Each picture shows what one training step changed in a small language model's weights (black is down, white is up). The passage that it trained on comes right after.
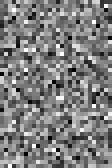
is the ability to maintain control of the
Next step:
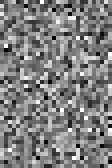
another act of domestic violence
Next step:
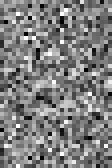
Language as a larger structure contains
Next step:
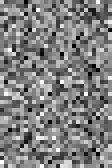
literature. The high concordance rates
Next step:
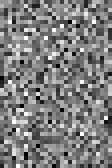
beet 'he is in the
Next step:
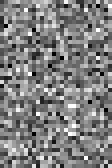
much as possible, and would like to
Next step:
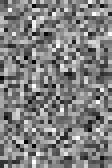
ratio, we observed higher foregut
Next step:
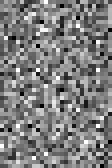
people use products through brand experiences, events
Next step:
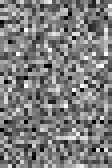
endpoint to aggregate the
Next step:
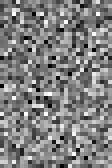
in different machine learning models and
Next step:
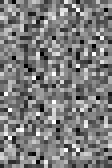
on the accuracy of note
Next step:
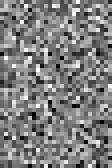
of drugs should be decided
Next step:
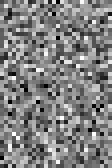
the organization (Aydm,
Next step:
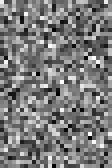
evaluation fails, please perform
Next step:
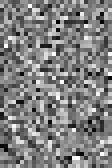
where environmental conditions fluctuate or
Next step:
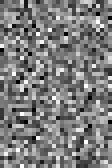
highest antimicrobial
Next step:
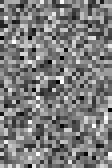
been attempted employing
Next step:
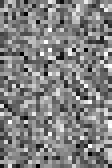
Authors' Contributions
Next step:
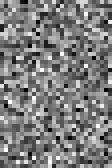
base, - Exporting and
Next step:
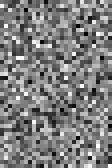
CUBE (Dimensional
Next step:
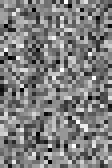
screen (randomly on the
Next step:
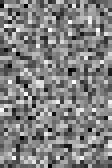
: A 2% solution of the two
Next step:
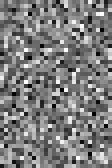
to renewable energy supply,
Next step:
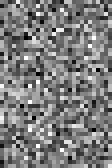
parametric sensitivity analysis was performed.
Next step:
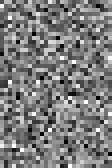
are observed after a long incubation
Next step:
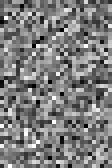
piloting of actions in
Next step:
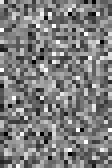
or occluded vessels leading to
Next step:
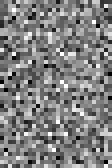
is to ensure that only the minimum amount
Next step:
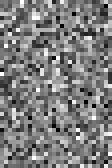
a wide range of outcome values,
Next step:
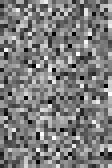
teaching-learning process. It shows
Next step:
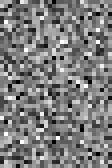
– YOUTUBE
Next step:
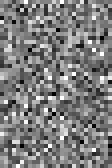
produced by diesel combustion
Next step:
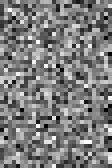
remaining features formed the
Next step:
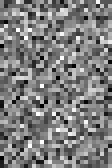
samples, called map.
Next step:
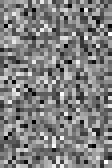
firstly the values of the parameters that
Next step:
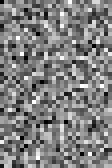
and analytical framework; (b)
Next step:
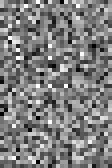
loading angles of 60° and
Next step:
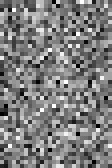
- Publishing press releases
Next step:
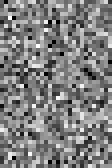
length), S = susceptible
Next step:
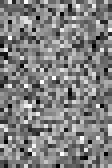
- understand and build awareness around the importance
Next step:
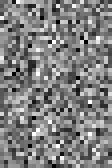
$g = *$, we define
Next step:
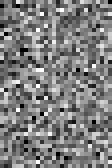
constrained. Relationship to
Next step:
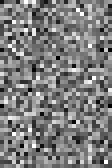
E. W i n t e
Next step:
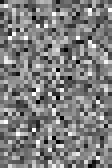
there is a delay, thus relative
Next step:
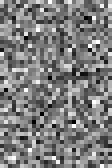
Nataliia O.
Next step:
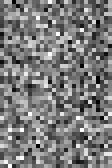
publication of the research”
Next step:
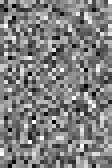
were reported by Meert *et
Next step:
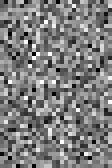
0.34 nm distances,
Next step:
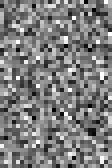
sea, about fishing, about
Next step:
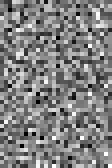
the superposition region form a not
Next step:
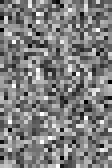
and many others focused on women and
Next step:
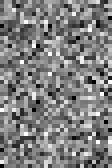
of VR applications, including
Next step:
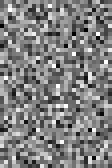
from the 1950s to the present
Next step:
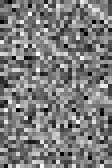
pressure p^0 = total pressure
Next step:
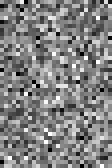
same task [5]. A natural way
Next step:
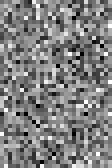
this methodological discussion regarding using
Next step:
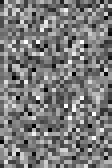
no missing data for the results
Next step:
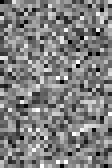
feasibility of a significant increase in
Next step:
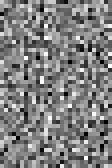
and visfatin (Table
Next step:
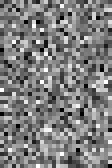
maternal perceptions regarding
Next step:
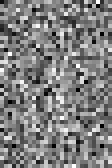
significant effect on organizational performance.
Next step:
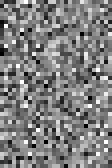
y \end{bmatrix}
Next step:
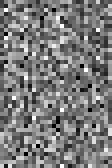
responsibilities in the field of
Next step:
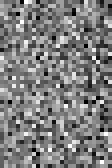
cold stores to meet the
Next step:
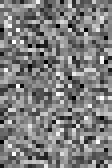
and social network analysis for uncovering
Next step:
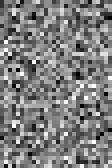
in Section 5, the results of the
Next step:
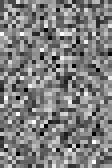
the following integrated components. 1.
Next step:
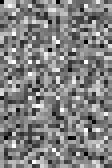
and opportunities and take any necessary actions.
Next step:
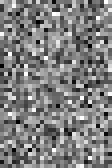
team have been busy attending
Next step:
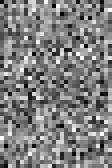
spectra for antiprotons
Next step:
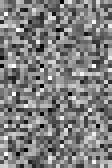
shape. CFRP made of
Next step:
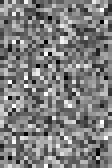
represent the prior and posterior
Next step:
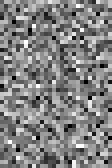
Kenya established a
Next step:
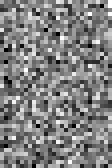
With an annual turnover of
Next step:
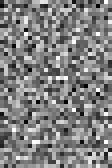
teaching aids to increase student interest
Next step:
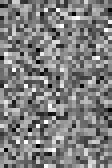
and the anamorph recently have
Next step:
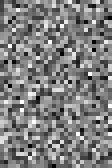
that define a standard workshop
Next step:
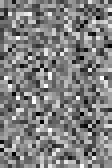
that society will become more harmonious
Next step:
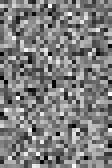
of two mucosal
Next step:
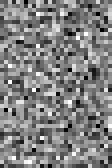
recorded at the end of each
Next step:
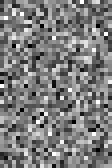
for change. This is required to make
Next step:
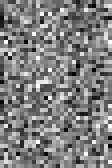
explored the link between the
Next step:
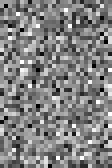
Indian Institute of Technology have
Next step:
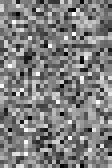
Dr. Mohammad
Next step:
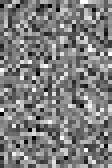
muscle and connects the
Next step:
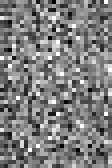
In addition, find out farmers'
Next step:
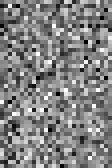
building an incremental life cycle
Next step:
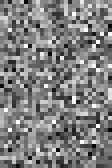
● Responsible for
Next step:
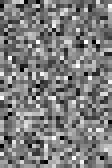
markets witnessed an improvement
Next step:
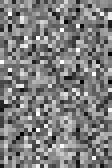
fabricated by friction
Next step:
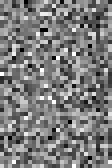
research institutes outside of
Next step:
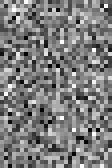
(PV) array is not
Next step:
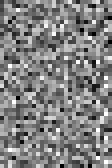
that despite the fact that a great
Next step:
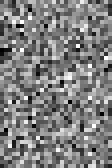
v_n\}$ be a minimum
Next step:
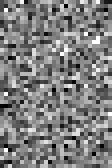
value. The effect of cutting
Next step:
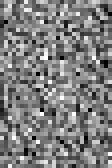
the scores given by human graders
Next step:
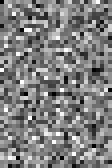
and management of TB to promote
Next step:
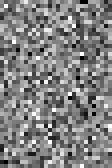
concluded that the bounds obtained by
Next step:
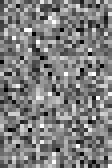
far should be incorporated in this step
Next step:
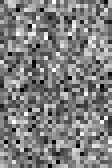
lens is 426 cGy
